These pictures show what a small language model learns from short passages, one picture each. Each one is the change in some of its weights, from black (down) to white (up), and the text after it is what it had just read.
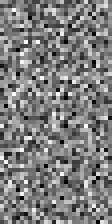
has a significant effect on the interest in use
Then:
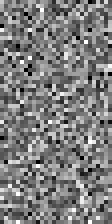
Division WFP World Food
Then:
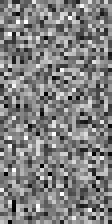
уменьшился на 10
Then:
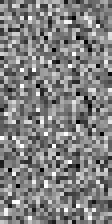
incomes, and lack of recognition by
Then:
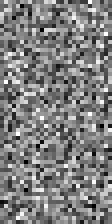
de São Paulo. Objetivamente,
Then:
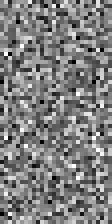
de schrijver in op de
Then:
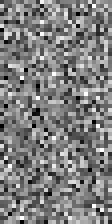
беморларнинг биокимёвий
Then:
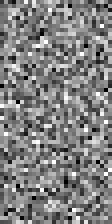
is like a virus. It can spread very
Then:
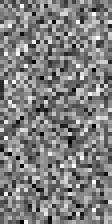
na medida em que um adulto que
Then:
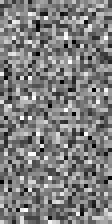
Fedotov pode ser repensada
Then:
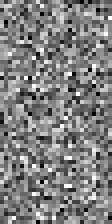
baik secara sintaksis
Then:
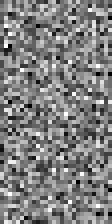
e. Aplikatif dan
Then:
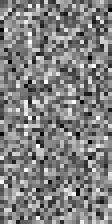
sociais envolvidos na interação entre sujeitos e
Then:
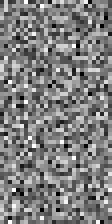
minimize their inventory as much as possible.
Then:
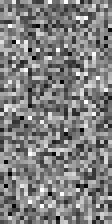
meio de cartazes fixados nos
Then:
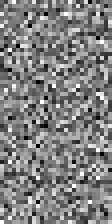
ko‘rsatish. ✚
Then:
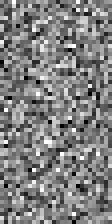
berilayotgan imkoniyat misolida
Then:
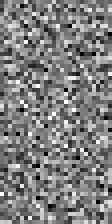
Santos, Demystifying arm
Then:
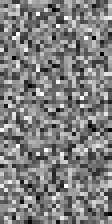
0.2% group. 48% patients
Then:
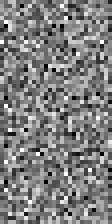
plusieurs mots du registre
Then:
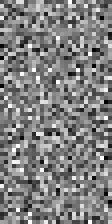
se constitui como dimensão-chave em
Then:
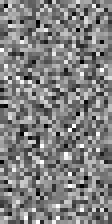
daladan o'tishlar va texnologik
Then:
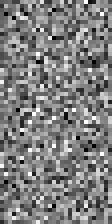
FUNCTIONS OF BOUNDED
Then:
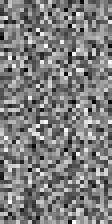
tekshirildi. Etiologik
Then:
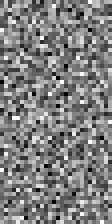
and impacting TIC. Results On initial
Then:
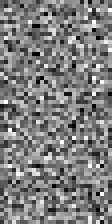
for Ecological and Hydrological
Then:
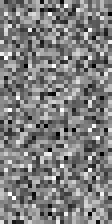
resistance to several biotypes need to be
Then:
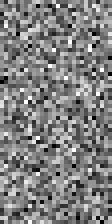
if fed. Phytochemicals
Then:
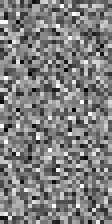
American architect, introduced a groundbreaking
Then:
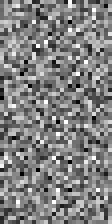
anaesthesia, NRS and
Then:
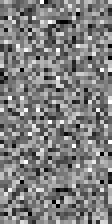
The neuro-hybrid model provides a
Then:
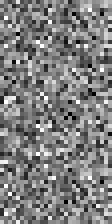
сабаблари ва содир
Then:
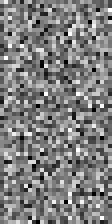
Removing empty frames
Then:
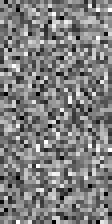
the schedule on individual basis and collected the
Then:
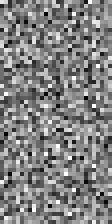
pesta, portaren a considerables
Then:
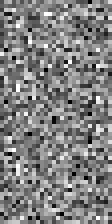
qismida, inson, uning hayoti,
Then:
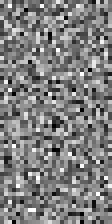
Spotting of the metal ions was done
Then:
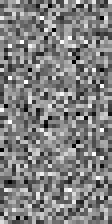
markazlarda faoliyat ko'rsatgan
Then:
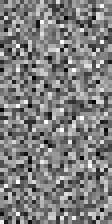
QR Code menjadi lebih
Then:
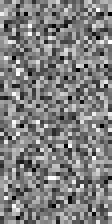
the JavaScript language over the period
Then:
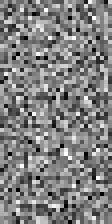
Many researchers have also shown interest in
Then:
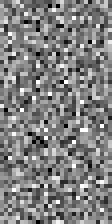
in a environmentally sealed case for protection
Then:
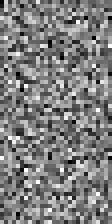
various significant global issues that affect humanity,
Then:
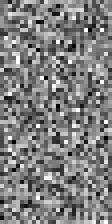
and lead contamination in the upper,
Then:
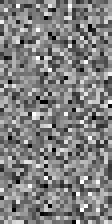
5/7 (71%) responses were
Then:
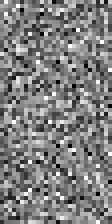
presents the relationship between multilingual exposure and
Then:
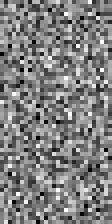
the time-point of symptom
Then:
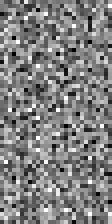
to use frequency-time signaling.
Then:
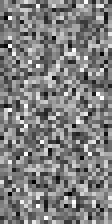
Human Relations in Industry »,
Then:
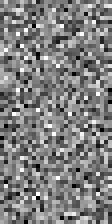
gizi pada anak yang sangat
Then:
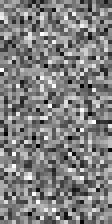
вторичных санкций со
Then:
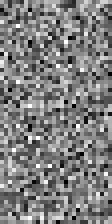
to 4 weeks Days Exercise
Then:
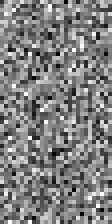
de agosto de 2022 a las
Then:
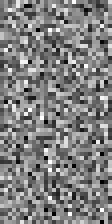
& Technology, College of Science and
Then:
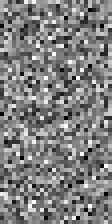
terukurnya kegiatan
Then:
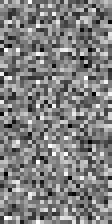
комнат в квартире.
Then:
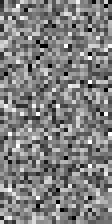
we can access information 24/7,
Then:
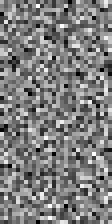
і ліпідів (c_f)
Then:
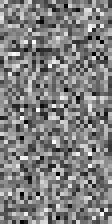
study among neonates being admitted to
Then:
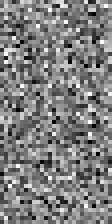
sources such as **illegal dumping,
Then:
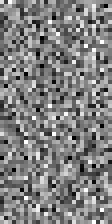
opdrachtgever. Dit
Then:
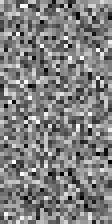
multiple band patterns as shown in Figs. 1
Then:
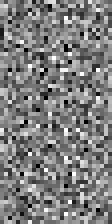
uchun samarali strategiyalarni shakllantirishga
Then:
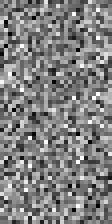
solares de la demandante era reducir el
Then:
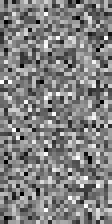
an’anaviy institutlar bilan
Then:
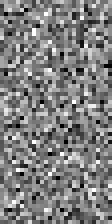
In pratica il solstizio di
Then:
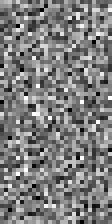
que induza a todas as dimensões da
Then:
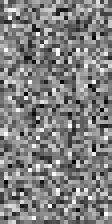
administration is medical tattoos. Studies
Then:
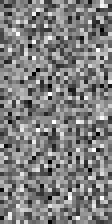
porém os sistemas de visão não
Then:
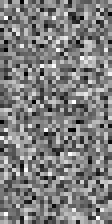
зрения соотношения
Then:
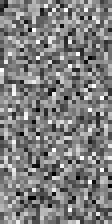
of generic drugs eliminates the
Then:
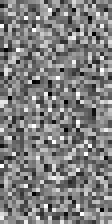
to‘plagan biologik azot
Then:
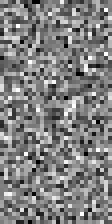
the tree) to the roots. According
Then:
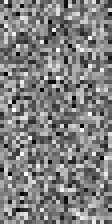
aprendizaje donde se favorece la
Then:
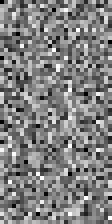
штатларда талабаларни
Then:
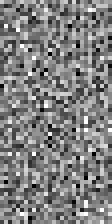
muito que fugir de que um
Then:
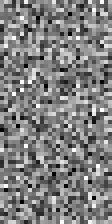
absorptivity of $3.24 \times
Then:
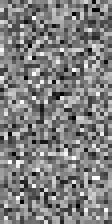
de pe suport, se efectuează
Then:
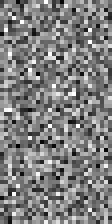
evidence to support the alternative hypothesis.
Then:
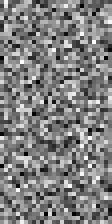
technologies in dual vocational systems.
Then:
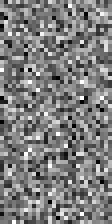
С.К., Каххоров
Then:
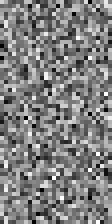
important in the interpretation of results?**
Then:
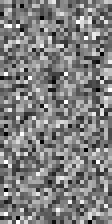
\frac{9.81 \times \beta
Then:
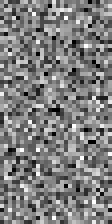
pool of applicants. A major target in
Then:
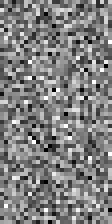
among such waveforms – that
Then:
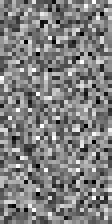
esa gips toshini yuqori
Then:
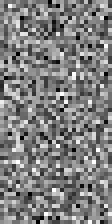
the dry season. This conforms
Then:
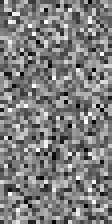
available segments. Results are shown in the
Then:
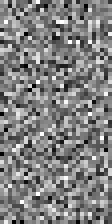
8). This is expected, as most donor
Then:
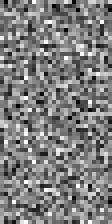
measures of critical factors for cost overrun are
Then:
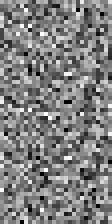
dalam penelitian ini adalah
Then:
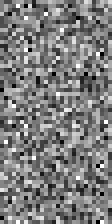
at the moral and spiritual preparation of
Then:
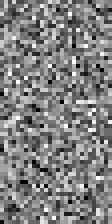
sirkulasi udara menjadi
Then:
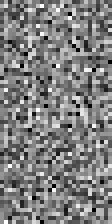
больных с воспалительными
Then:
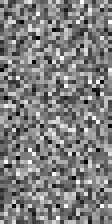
for international student assessment or PISA and used
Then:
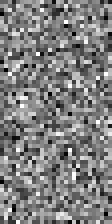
sand) among windblown sand and
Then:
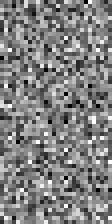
result of fat retention or modification during
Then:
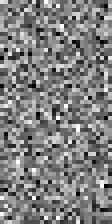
are sequenced automatically by
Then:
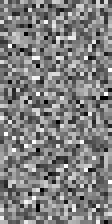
[29] This study supports the findings of
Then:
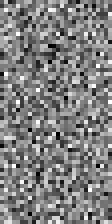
building, nor to the actual state of the
